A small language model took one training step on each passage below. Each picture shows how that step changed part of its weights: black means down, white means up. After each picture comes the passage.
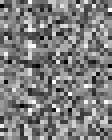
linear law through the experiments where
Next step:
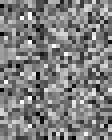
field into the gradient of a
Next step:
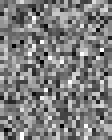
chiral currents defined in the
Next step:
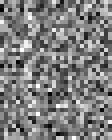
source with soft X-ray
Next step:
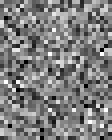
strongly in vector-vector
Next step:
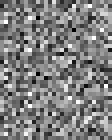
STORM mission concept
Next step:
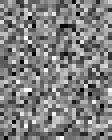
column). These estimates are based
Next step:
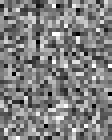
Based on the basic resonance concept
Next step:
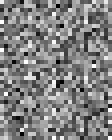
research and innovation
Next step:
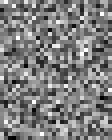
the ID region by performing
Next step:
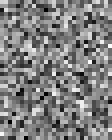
over the 100 kyr time
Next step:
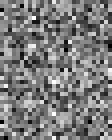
more complete, coupled system level
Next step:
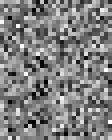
and then preserved the dynamical
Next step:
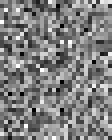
visualization, the spectra have
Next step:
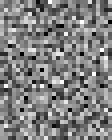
under the grants no
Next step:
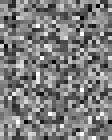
\ee This gives the equation
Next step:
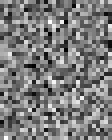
dimension, these states can be
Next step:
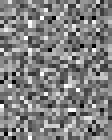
Fig. 7. SN
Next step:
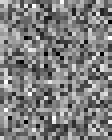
nm$. As visible the
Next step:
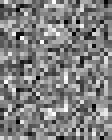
late hadronic stage of
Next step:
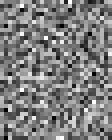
1 tells us that
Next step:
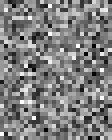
in Spark's physical
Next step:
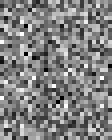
which forced them to
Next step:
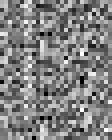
39 k atoms in
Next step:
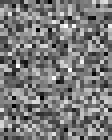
2\alpha & \sin
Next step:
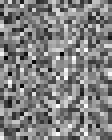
as before, which yields
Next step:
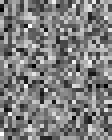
accordance with expression
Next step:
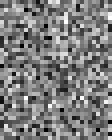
cosmological distance, the latter view
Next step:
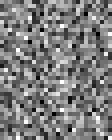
scaling parameter is extracted simultaneously.
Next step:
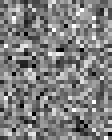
mixed three-qubit
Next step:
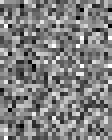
randomly chosen node and/or
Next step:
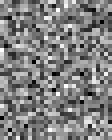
N.M.) would like
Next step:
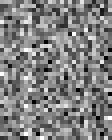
work is supported from the National
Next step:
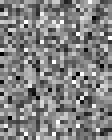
logical qubits than previous
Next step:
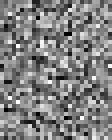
RIS can switch the beam
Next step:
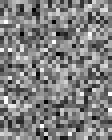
interface combined physical and virtual elements
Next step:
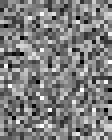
CNO rates have opposite
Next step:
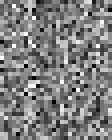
| [a] calculated onto
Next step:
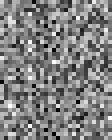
present a learning model driving an
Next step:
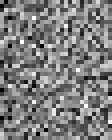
by analytical expressions which can be
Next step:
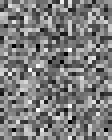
models display the magnetic quadrupole response
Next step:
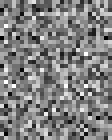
whereas flow at $z =
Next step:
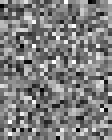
rise to a quasi fixed point
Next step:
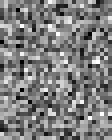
thermionic emission efficiency.
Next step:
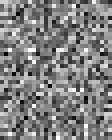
mass made it an outlier
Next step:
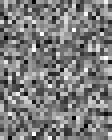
(working down Table
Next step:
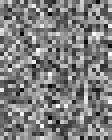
are changed and generate gravitational
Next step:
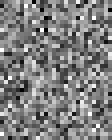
and modulate both dry
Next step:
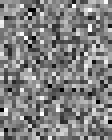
obeys the one dimensional
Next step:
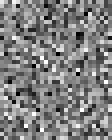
gas forms a bow shock
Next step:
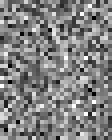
temperature $T$ and baryon
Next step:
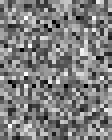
a modified $GW$
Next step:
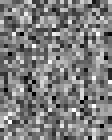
is obtained by minimizing the
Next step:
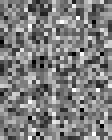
trick as well as via
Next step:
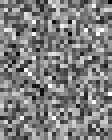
that the impurity velocity is
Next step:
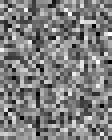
corresponding current is \beq
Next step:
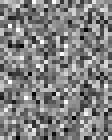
directional coupler having a
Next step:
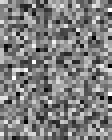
the visible range in which both
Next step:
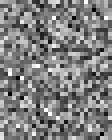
from all the ones for which
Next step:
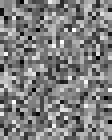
optical mode (top) and
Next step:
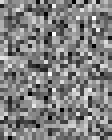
emphasize that we added Gaussian
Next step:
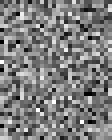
Langevin type
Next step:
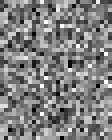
nonclassical output modes has
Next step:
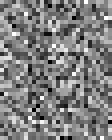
explore all these states. The
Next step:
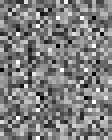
\to \pi \nu
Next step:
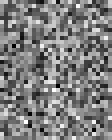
presented at Fig. 1.
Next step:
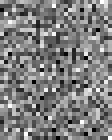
same input fusion category on
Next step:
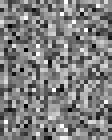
currents $i_k$.
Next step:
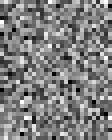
of integrability. Let us
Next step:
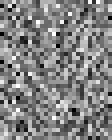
often reliant on manual
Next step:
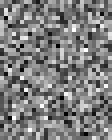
for $\Omega_0 >
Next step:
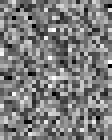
is its momentum, with
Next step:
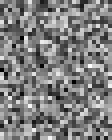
DOS at and near
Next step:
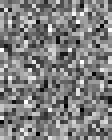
energy, crosses the
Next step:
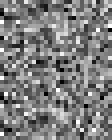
model pulsed laser excitation,
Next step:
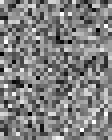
Gherkin scenarios. A
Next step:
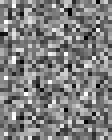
moderately luminous peak
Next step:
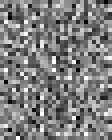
while keeping complexity levels compatible
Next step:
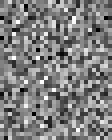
mean values of quantum observables,
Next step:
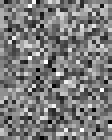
\item The dimensionless parameters
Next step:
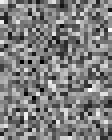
temperature. Furthermore, the absolute
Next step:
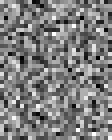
obtained for the all and red
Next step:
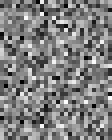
with the known fact that no
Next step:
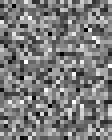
to represent the real variables of
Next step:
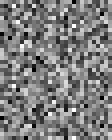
of the estimated effect into account
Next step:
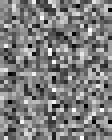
describing the planetary orbital motion
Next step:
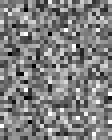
the probe qubit from the system
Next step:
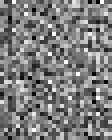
author = {Joseph
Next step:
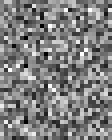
the impurity Green's function
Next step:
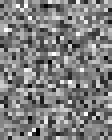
oscillating uniform fields. The
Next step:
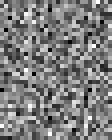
= 2$} our fields are
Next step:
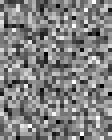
the quantum discord as a
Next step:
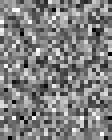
the spectrum is normalized and
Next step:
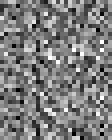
UV photons into the outer
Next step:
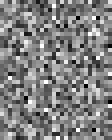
be a similar but as yet
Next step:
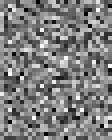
provide the best method for determining
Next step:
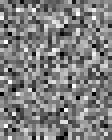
symmetry than Aea2
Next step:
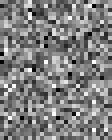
simultaneous retrieval of
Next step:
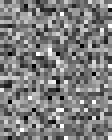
can prohibit the excitation
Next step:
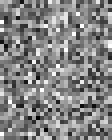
as disruptions, and
